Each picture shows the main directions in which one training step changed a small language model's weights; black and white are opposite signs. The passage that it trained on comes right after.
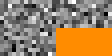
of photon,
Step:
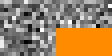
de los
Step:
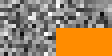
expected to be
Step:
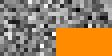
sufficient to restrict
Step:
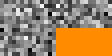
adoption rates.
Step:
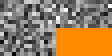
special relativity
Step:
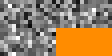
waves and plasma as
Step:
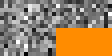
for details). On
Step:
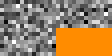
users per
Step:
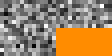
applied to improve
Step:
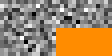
is arranged
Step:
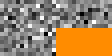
process is the
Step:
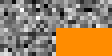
pilots in
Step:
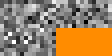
absence of
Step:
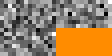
with and without
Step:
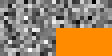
and differences between
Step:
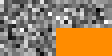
signal-flow symmetry
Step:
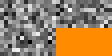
and an improved
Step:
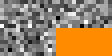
entropy per unit
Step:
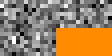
infall and have
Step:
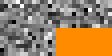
parameters remained the
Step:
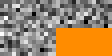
can be expected.
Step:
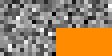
electric response of the
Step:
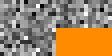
slip is also
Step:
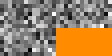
and stops
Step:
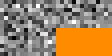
data associated, we
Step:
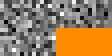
system length, to
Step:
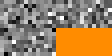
formed by
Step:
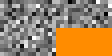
% on the
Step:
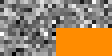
this the optimal
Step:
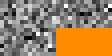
and in its
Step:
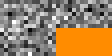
are in AB
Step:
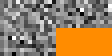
network of pairwise
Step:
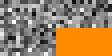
values. f)
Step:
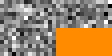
discussion and provides an
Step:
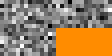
been made to
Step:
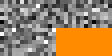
central point is related
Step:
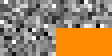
mean bias calculated from
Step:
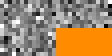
where magnetic flux
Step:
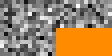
directly send
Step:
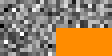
equations, \eqn
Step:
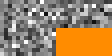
sector for
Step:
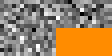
potential $U$
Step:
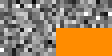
proposed technique.
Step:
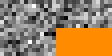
of what it might
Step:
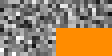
particle signal and
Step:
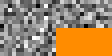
minimize the information
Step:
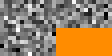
phase, in the
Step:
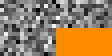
the Rhines
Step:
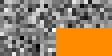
the capacity of
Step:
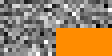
experience gas
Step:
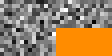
the special class of
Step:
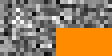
subspace with
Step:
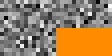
knowledge of the
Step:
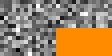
molecules, which
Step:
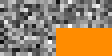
to improved
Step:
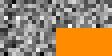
changes in growth
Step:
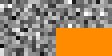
The spacetime,
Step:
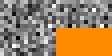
experimental evidence for finite
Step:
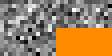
in the cold
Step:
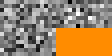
the information obtained from
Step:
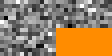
order discrete
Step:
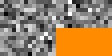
run at different
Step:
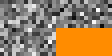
in magnetization
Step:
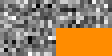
circuit medical
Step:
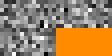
a relative spatial speed
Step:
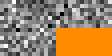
and\ \bibinfo
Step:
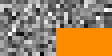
The models are
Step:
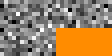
black hole solutions with
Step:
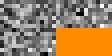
the general assumption
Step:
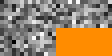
affine transformation
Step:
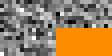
completely open question
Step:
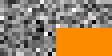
fix the local
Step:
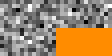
cold dark
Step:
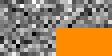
3 \times
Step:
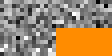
the gas can be
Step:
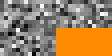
this transition,
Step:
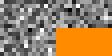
the binary tree
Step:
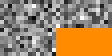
of the most
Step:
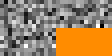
aimed at
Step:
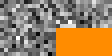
achieve viable
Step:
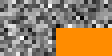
as the collision of
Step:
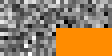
accurately capture the
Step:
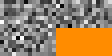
using additional information from
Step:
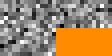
can be given by
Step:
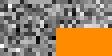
they discussed. Our
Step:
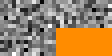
source term are
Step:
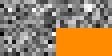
in powers
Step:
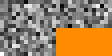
area for active
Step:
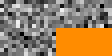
our discussion to
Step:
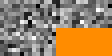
masks in
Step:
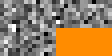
from the ratio between
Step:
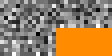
-- galaxies: formation
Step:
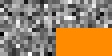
our confidence level
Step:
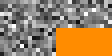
scales as the
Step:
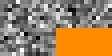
completeness function
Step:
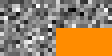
Under the
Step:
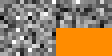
categories of
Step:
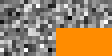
The slides were
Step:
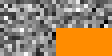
we examine the
